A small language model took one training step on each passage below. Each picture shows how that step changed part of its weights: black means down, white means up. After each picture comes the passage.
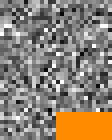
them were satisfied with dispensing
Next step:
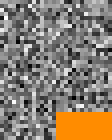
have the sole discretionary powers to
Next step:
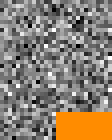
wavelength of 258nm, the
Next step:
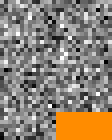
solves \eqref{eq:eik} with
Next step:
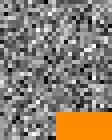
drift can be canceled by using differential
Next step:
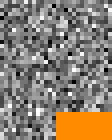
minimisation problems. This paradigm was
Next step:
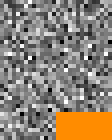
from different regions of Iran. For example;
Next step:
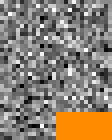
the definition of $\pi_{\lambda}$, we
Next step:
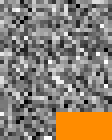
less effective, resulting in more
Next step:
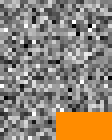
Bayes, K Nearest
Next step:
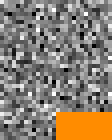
75th percentile of
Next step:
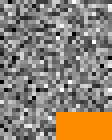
between subordinate emotional trust and
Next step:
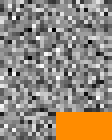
\end{split} \end{equation*} by
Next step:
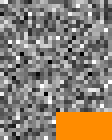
enhance the signal to noise
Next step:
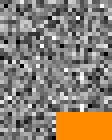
exhibited high preparedness and
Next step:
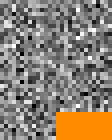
benefits for both farmers and the
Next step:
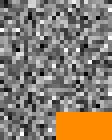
of the Minsk Branch of the
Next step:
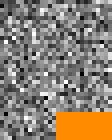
method we take $b_n(x)
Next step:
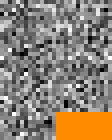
to the inner layer, which was
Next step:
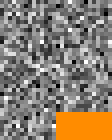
contradict Plato's assertion that
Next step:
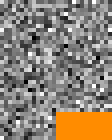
disconnected from the students due to online
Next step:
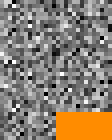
as an end-stage finding in abusive
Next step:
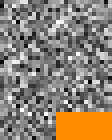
= \langle \eta(\gamma_1), \ldots
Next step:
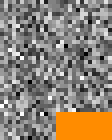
µg/ml) in Figure
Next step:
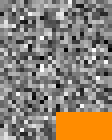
income have a positive and strong relationship with
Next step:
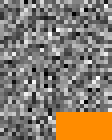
Villa Ceglie and surrounding
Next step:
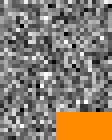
the coadjoint representation on $\mf
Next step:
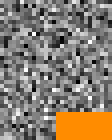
with medicinal potential, further enhancing
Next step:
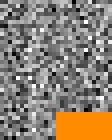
\times J$ matrix $M^{(J)}$ is given
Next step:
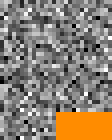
student demographics, has transformed
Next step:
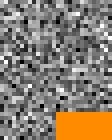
risk assessment and femur
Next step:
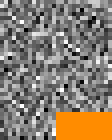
answers these questions.
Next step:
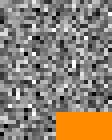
Danmarks Tekniske
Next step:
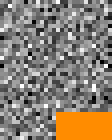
2021a). The growth of
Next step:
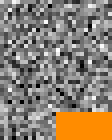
History of sexually transmitted
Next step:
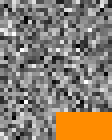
collected Gold amount,
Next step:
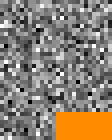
directly in that setting. In our final
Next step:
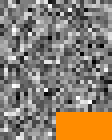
to $\pi_0$ and the vector field of the
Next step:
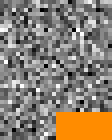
one of the common disorders during
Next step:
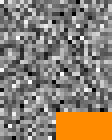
targeting telecom Enterprise
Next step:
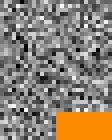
modifies the government budget
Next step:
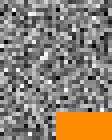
acknowledge the influence of
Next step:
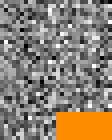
we have that the sequence $\left\lbrace
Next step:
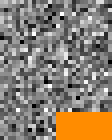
the overall resilience and sustainability
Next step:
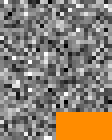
between the vectors connecting the points in
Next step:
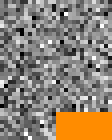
This density is linked to that from
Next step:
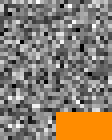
In this appendix we indicate how to prove
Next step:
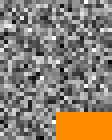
their academic and personal
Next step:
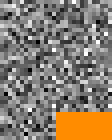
successfully applied the new model to
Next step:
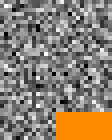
assistance in building industry
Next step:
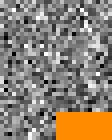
15 multi-drug-resistant
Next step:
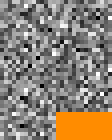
every element $d \in A$, if $d
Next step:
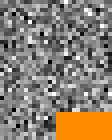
other developing countries of the region? I
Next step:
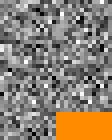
weeks - 30%). Among other
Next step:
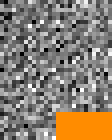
University,\newline Baltimore,
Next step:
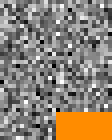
subgroups whose points are not rational.
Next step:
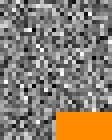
towards one another. In vector
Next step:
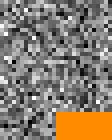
on, the more he got to witness
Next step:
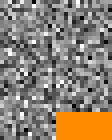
for VKM, either as
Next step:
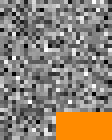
evident from the literature and findings from
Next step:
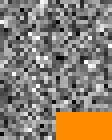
be a random sample from the distribution defining $
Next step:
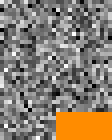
eventually death in South Indian
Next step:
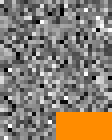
cultural heritage education through
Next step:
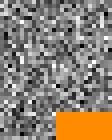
\caption{The twist knot
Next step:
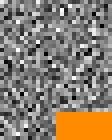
\bibitem{Bers} Bers L.,
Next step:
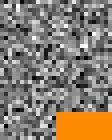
the first step we use the generators
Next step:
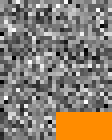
the polynomial ring $B=\mathbb
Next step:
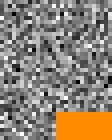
inhibitors of such pathways that may
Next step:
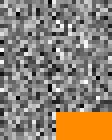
& TIGHT & TIGHT
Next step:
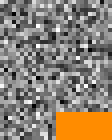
relevant for farmers to
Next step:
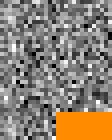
Theorem \ref{ExpThm} we know
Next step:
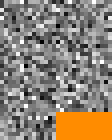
of stories, and the age of construction
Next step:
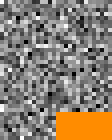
filters in the fourth convolutional
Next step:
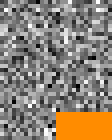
n$. Then $X$ is clearly
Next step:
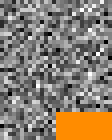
$n\in\mathbb{N}$, define
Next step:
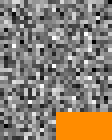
of constant curvature is at least
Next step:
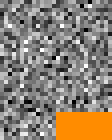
solves an open problem posed in [K.
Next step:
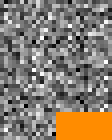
membrane proteins and medicinal
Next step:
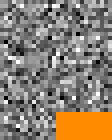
– Main search results. 3.0.
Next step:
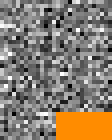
the only other available single-layer
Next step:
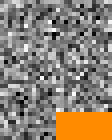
Then we substitute $\Delta\eh$ with
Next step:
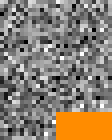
societal attention metrics
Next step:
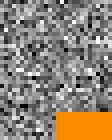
That apprenticeship in the family
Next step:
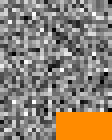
suggestions on how to mainstream
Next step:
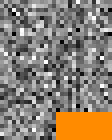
main road 1Km, may be in reality
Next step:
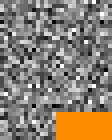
with $>66\%$ probability
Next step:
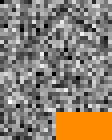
smooth but similar constructions apply for example if
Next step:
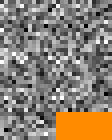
(by Hahn-Banach theorem)
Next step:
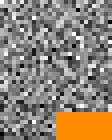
\geq 0 \text{ with } s \in
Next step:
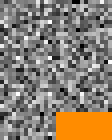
we can assume $ t < \delta n^3$
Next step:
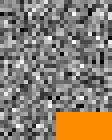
$G$ is studied in the following result.
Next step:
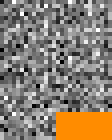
function biholomorphically invariant?
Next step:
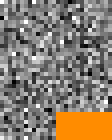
generalized convulsive refractory
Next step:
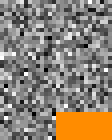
of atmospheric boundary layer.
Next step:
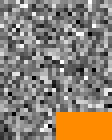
measured. On the other hand, because evaluation
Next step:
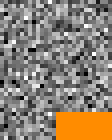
%% %% References and Citations
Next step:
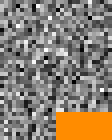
not in the other. The results are summarized
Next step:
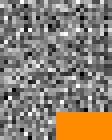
Kharkov (now Ukraine),
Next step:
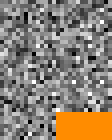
deux notations: \begin{enumerate}
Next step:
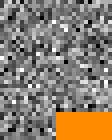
transitions. Results This study
